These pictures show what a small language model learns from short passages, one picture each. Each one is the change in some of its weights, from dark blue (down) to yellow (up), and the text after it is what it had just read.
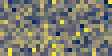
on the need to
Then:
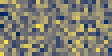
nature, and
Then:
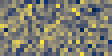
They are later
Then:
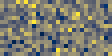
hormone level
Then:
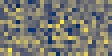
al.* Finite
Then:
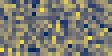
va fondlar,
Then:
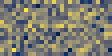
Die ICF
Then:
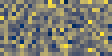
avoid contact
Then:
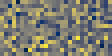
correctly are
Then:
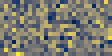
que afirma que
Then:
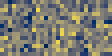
fixed mode
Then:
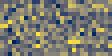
This paper
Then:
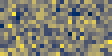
In analoger
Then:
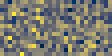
not entirely
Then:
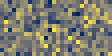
the formation of
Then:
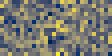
eine Zeit
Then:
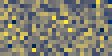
na Câmara
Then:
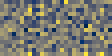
comparison of
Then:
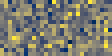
of the greater
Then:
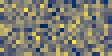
la Virgen de
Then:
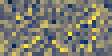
by chance and there
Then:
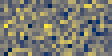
**Did the
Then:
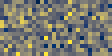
"The impact of
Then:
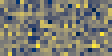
cólica é
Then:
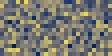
balki ilm
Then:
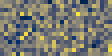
of Edori
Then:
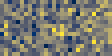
possible the transport
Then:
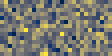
in a given
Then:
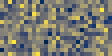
et captent la
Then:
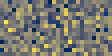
the recommendation
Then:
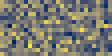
face ao
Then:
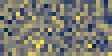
estão moldando
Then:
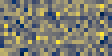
é particularmente
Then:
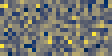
be accurately
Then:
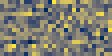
of carbon
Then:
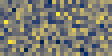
the more works he
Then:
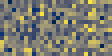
when compared to the
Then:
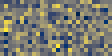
uma característica
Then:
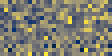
and application of
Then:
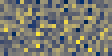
formulated in
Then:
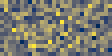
and reviews*.
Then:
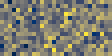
with overweight and
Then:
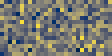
and quiz related
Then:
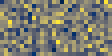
infant feeding
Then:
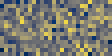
significant farming
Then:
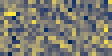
to comply
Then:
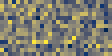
best suited to
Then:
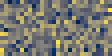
model organisms,
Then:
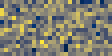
Figure 6.
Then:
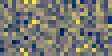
organic matter
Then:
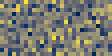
Food Sci
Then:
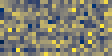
vectors is
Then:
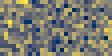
as metaphorical
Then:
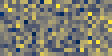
belgili bir
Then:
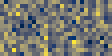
concluir que a
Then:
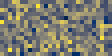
a privados que
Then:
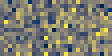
the elements of
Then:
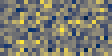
gastos /
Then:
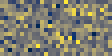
names in the
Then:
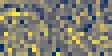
increased uric
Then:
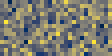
the methods by which
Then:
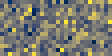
showed that the
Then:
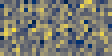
слова учитель
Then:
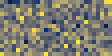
variables is
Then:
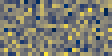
perspective of
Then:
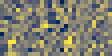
an independent
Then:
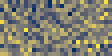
to preserve
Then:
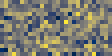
o apartados
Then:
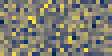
Purpose and
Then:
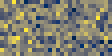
We therefore
